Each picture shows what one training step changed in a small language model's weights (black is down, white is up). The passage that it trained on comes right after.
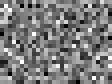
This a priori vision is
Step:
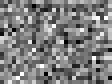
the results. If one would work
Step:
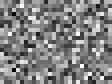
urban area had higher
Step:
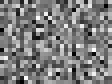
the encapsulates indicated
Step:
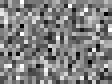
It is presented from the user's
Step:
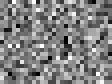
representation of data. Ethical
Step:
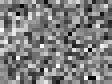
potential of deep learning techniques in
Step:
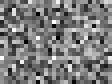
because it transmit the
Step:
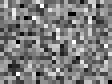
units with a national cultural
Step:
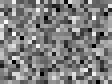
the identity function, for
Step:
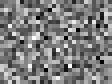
Economic Zone. In the
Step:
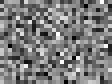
a positive and significant relationship between
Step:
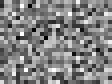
we would not be able to
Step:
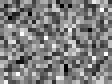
of disastrous seismic
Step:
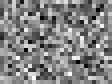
the aim of reducing the development of
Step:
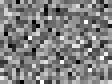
sustainability were analysed,
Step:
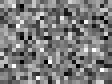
certain promise to better understand the
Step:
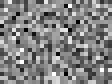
exam, he appeared
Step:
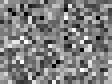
frame, development during first year,
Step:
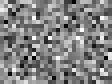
have obtained informed consent from
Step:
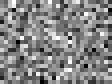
follows: - IN1 The
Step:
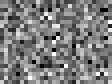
agreements on required fields to
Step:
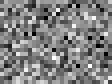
a new framework for multilevel analysis
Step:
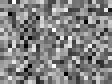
a constant current passed in
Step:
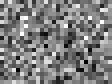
glass fabrics and distribution
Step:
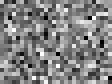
In addition, the inclusion of
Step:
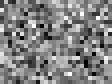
for the award of the
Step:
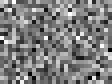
It also implies that
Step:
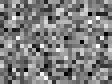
RSM. Equation
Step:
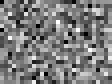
is the interfacial normal
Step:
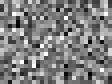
contribution of volunteers.
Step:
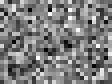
using proximity and the k
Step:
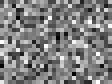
energy exerted in the discussed
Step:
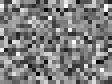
Network and evaluate the position
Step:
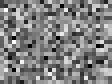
fetal demise, and
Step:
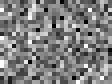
nanoscale. In this
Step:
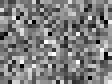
Another brick structure measuring
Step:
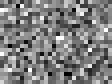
robustness. The
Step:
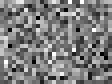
systems – 'by the people,
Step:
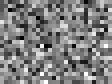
are the consumers of healthcare
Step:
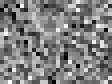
have high motivation for
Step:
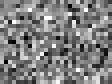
between self-reported
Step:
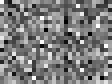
operation measurement data.
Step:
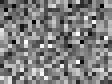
found the rest mass of an
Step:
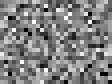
developed. The scientific
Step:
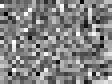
that allow retailers to
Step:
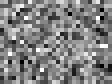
behaviour which later on is used
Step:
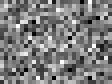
the * Physician's
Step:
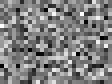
(Imatinib): using
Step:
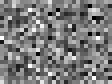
knowledge and social interaction from
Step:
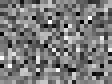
these income-related social
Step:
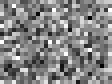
Fig. 4. Block
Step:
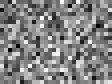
Tissue damage -
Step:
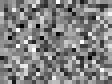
More specifically, the development
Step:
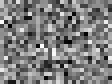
image has the row and
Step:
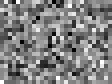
on research pertaining to effective
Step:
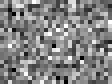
maturity take short time compared
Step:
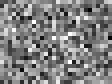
and how to do it. It
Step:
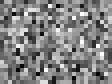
continuity of this research, it
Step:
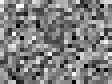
geometric methods, for the
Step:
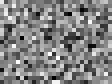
screening of cases for
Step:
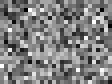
O E Vi Su P
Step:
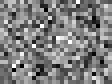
stays the same: I want
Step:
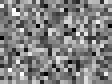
She oversaw the research process
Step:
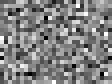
To illustrate
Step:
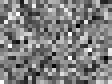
relationship among variables¹. However, there
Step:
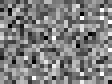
3 Oil inlet temperature A
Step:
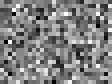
(days) Mean
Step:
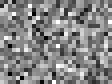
unit. Objective:
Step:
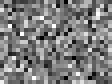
within minutes. The
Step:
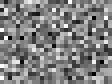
the standing rice
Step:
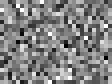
painters, such as
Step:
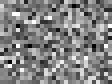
also be assisted and trained
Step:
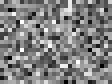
renewable energies
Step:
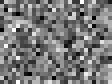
global financial markets and
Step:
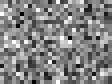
in their reporting, which could
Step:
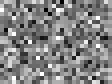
RF. After these two
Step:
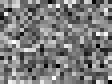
image itself shall be under 4
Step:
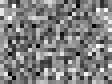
equation and refined by the
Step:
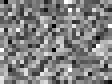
of diagnosis and
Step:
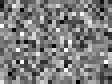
bed design [24].
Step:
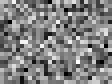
fade-in and a
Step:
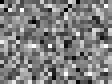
system is done by comparison with
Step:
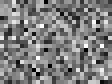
Next Generation
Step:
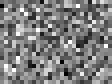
six parts available, which
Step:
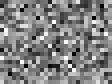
data available the investigator come to
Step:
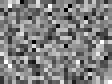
investigate population structure in our
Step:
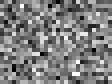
obstructive jaundice
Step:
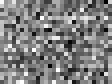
basis of personality's
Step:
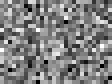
in the form $x =
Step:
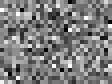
him: “members
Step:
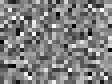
normative-legal regulations
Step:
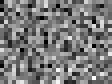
or organisational in a complex
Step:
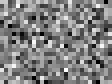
studies including subjects below age
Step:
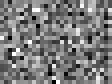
successful if it can effectively use
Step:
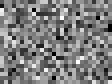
area that has changed or been
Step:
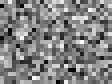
sets provides the basis for
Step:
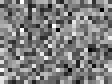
etc. written in different
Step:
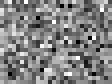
bathroom of the
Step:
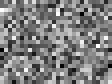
a very strong tool of unifying
